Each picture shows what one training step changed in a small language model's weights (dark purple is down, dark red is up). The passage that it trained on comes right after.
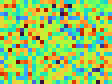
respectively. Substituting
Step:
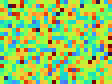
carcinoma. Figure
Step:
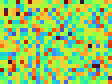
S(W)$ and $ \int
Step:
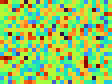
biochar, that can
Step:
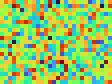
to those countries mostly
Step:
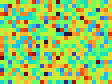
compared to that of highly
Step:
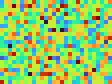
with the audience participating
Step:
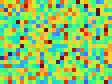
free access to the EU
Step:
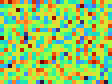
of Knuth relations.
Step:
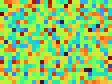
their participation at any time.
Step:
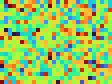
activity for sequence 7 and a
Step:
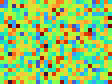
the menu of most
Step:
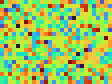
$KS$ by making it
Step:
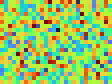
a tool that alleviates
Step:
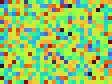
function $\chi$ on $B$
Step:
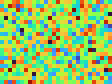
grid will then take the
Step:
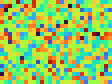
the measure $l$ is given by
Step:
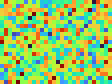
change in the secret
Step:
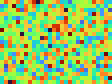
on the site of the experimental
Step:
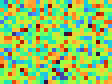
level of 10 *R.
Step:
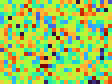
do a simple binary
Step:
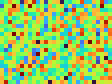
with CRP ≤
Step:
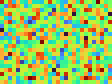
⁶ This extract from
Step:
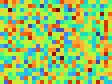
gradient stabilization
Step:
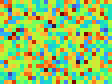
Hager's Test:
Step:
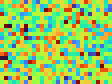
4 \iint_{\Omega}
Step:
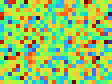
Variations DF PH
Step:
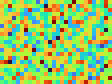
were noted in the proportion
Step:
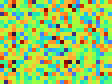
at all is found only 16 times
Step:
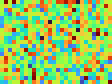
of tags but rather
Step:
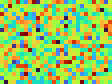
our main theorem via a
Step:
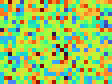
human ethics approval was
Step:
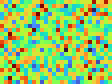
both solar panels were
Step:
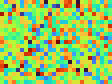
a South African
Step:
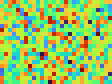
statement would be that
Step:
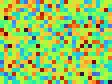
make the invariant
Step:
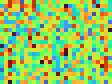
the results suggest that
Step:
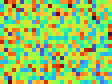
in South Africa,
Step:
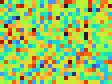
the pupils included in
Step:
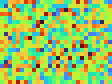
State University \\ Baton
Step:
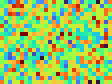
A.V.The random
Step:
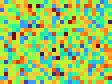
use of perfSONAR
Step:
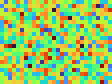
Lemma 4, there exists a function
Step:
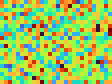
in each case we insert the
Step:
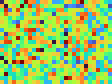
University, PO Box
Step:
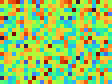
of AI applications as personal
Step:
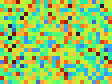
also presented. The following species
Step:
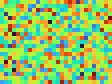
of structures---the
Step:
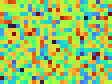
with Country Risk
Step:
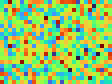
of variables, hence it is
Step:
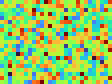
image of diatoms
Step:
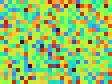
around sets which are only
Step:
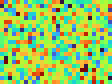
vector space $V$ with a
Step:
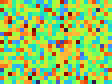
the RightsApp
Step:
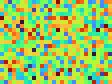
and Widom considered
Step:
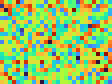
grid points. The reference
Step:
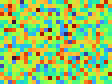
\cite{fear} or
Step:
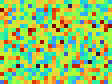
Industries of Ideas
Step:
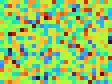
Hodge theory developed in
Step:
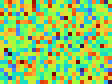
the country, union
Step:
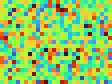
demais Estados
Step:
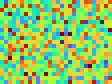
– validated by three
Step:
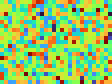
velocity of weak
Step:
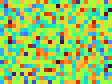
\begin{itemize} \item
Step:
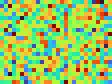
equal to $(k-1)
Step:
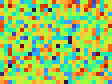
for resource assessment and
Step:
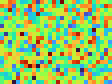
renewable projects,
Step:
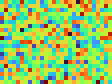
and $u\mapsto
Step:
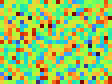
the molecularity of
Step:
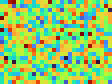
points of $\bf W$. Then
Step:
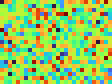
Orthographic projection
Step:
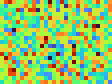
least common in our study.
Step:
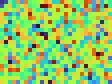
but she did partially
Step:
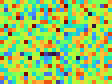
similarity measures of certain
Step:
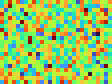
this we can generalize the
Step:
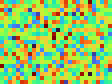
the census from the
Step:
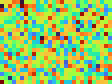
a function of external
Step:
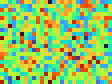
then proceed via edge
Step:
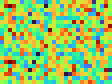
am concerned about the
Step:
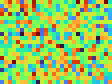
the core category of the proposed
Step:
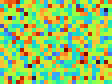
also $\C_\infty$ is a
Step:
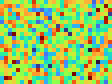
has proved to be a
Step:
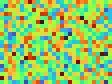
Research Institute,
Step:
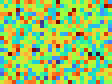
A. Paolini,
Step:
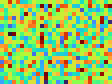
that this result was only shown to
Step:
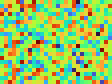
the best response analysis
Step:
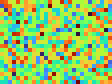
firms, respectively. These
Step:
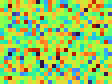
place [9]. The minimum
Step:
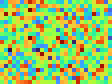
Given and S.
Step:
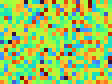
the (symplectic case
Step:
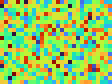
let $M$ be any
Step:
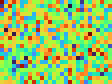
we get $$ {\mathscr
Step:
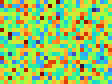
body of work related to
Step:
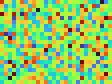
tape inserts is
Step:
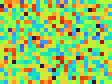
a very classical one.
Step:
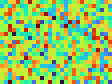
TO BOTH
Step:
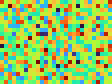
context was updated.
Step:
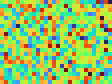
business model, the
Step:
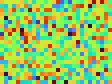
a recipe for constructing
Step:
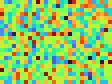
estimate the locally almost
